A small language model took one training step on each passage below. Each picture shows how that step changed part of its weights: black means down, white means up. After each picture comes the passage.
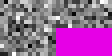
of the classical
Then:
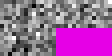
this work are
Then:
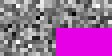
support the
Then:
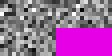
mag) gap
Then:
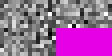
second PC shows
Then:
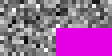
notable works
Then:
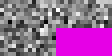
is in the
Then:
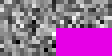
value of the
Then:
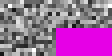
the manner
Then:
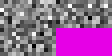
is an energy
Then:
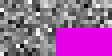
in the matrix
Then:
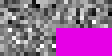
file in the
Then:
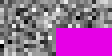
other factors
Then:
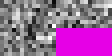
the experimental value
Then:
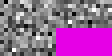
of which is
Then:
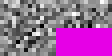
over the solutions of
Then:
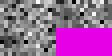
will be used in
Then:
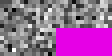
transformation is
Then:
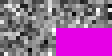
$O$, which
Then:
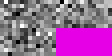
for some particular
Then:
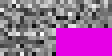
with a large average
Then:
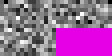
variant of the
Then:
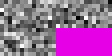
is defined as
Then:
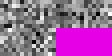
When a new
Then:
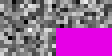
background field equations
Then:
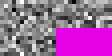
result from vertical
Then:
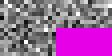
the transition density
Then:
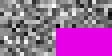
the polarization and
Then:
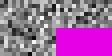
Texas at
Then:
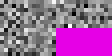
to these selected
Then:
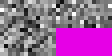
works well for
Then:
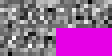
out only users
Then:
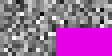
plot of the
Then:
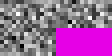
samples are shown
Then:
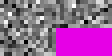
be made to
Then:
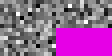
enables extensive
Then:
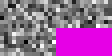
method. This
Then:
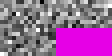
the vertex
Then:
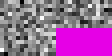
now estimate
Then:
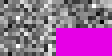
of the spin of
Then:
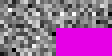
and C band,
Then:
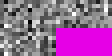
$I$ and
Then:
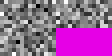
Another feature
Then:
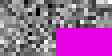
GR in very
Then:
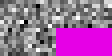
that this water
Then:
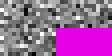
we have that
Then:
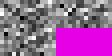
many other real
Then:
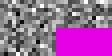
confirm the
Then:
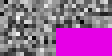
of a vector
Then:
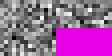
In an effort
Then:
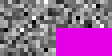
should be of order
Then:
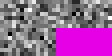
model assumption.
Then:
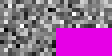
propose to measure
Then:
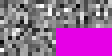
$\tau \sim
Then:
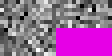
can be observed when
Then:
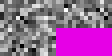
order equation. We
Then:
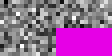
of GMI
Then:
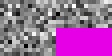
which determines the
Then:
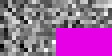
the kHz
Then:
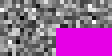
thanks the
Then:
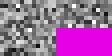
a rough
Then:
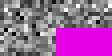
for testing
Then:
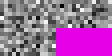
compact star
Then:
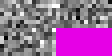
the symmetry
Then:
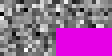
section given in
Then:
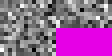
& 1 pix
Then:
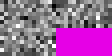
peaks at
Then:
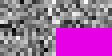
a different spectral
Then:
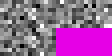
than complete
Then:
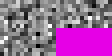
not enough
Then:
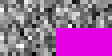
data that support
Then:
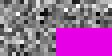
losses and
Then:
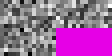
not the correct
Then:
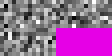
Nuclear Physics
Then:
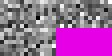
constructed as a
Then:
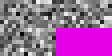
progress of
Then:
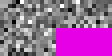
of Theoretical
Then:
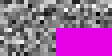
losses as
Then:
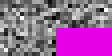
NS equation to
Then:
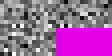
To effectively
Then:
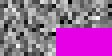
films of
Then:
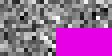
code development
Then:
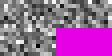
extracted by
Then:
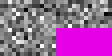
far much
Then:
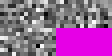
statement is
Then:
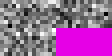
itself with
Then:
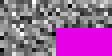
with a single input
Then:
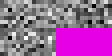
although with
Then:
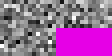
of this result is
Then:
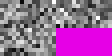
a photon or
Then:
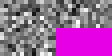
effect caused
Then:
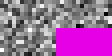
reach the
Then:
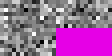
continued our analysis
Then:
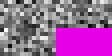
states with all
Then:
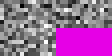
estimates, we
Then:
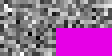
the two errors
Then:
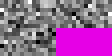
in terms of observations
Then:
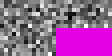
where neither
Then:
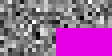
prominent in
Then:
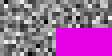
energy most of the
